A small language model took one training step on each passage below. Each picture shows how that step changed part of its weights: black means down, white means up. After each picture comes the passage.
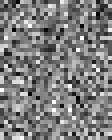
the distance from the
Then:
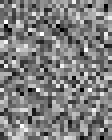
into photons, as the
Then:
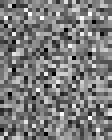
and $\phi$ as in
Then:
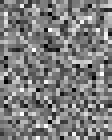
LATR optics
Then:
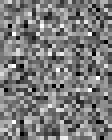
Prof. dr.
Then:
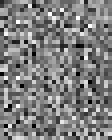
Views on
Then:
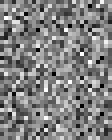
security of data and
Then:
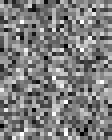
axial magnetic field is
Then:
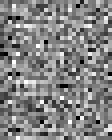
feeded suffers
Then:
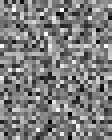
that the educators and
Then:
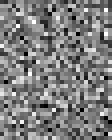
agents (with various
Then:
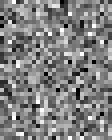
types of getters
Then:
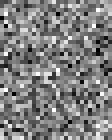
the corresponding rows of
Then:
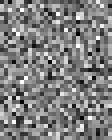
pen were recorded
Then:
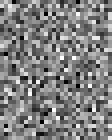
region. We refer to
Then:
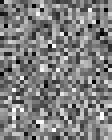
say that gas
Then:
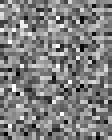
Decree dated
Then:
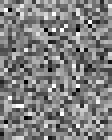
initial state (pure states
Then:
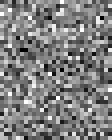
but with perform preventive
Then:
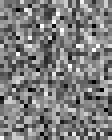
why rodents and
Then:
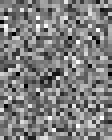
this ligand takes
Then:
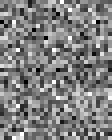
a structure admitting
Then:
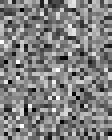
these amplitudes by
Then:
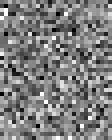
with symmetrical
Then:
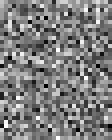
is sound, the
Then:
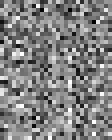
the formation of local
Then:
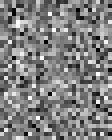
$v_y$, which
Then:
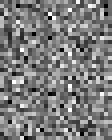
around themselves
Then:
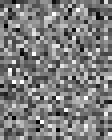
checking this
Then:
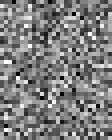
have applied a similar
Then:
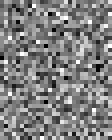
entry) BG
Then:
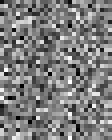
by the presence of the
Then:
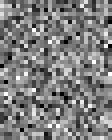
Research Center,
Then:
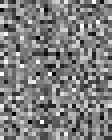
that they share with some
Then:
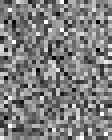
integrate work related
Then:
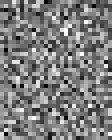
many times Very
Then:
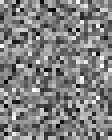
two subnodes in the
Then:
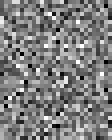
Reliability and
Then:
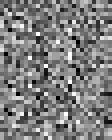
the economic development of the
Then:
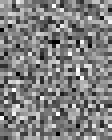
be seen that after each
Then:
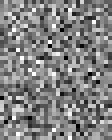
the dotted line
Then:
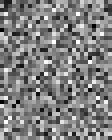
our results and those of
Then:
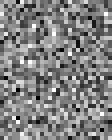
The study recommended
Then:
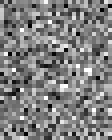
Brownian sphere
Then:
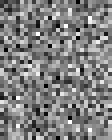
is to map the
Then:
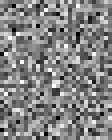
values). Networks as
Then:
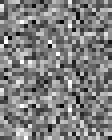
Therefore, the obtained
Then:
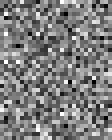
both the health of the
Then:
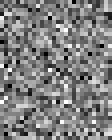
Today, the
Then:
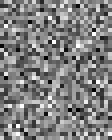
fracture surface of a
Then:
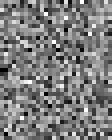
Hilton now has
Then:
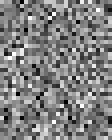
a development version of the
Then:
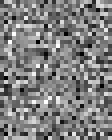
15 produced data of
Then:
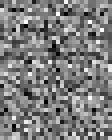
to extract from calculations
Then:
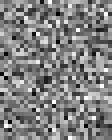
one solution that meets the
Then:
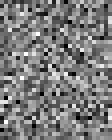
adding a 0.1
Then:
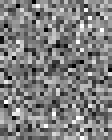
data is written in
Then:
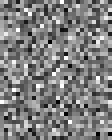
distinct odd
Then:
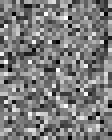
compute during inference
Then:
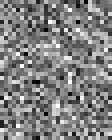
is the most unstable
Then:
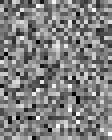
were obtained in the same
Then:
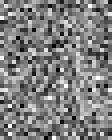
Malic Acid
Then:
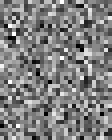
halting problem is an
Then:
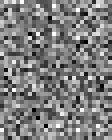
find that you
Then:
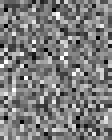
temporal modulation as
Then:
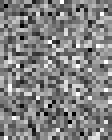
Carneiro O
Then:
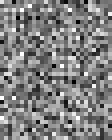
obtain a uniform magnetic
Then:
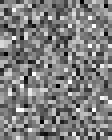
learning. The roles of
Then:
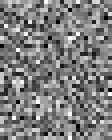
the opposite of
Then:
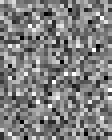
profiles ({\em
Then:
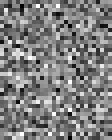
the frame of a
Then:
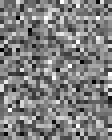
Committee of
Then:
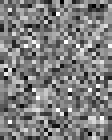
GeV to TeV
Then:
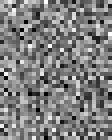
highest version
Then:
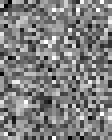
size of such an effect,
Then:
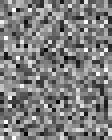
competencies (the
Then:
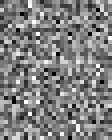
to the interface and the
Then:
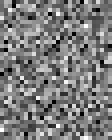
Oil & Gas
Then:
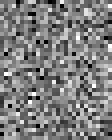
reduction in solar
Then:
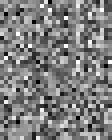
diagnosis should be
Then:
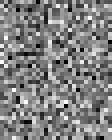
Bernstein et
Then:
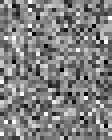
partially suppress these
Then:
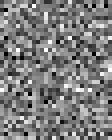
ENKL presenting
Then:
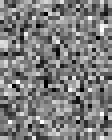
they propagate.
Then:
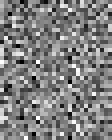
the ratio of the standard
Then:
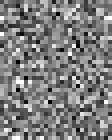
atom. The positions
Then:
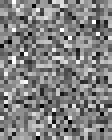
color dashed
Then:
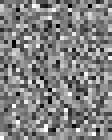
to two major
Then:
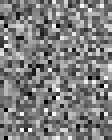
how one can extend the
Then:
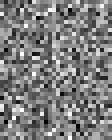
the kinetic energy term
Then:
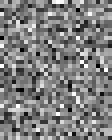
of the parabolic
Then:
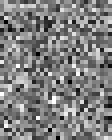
Although the scale parameter
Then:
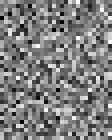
by increased plasma
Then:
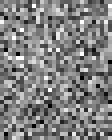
expect the children
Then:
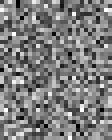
the activation energy for
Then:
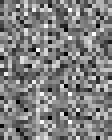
{\bibinfo {author}
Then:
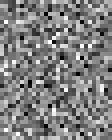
devices using Si
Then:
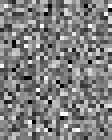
to prevent the
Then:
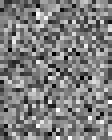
Topology\\ of\\
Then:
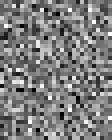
the discharge of part
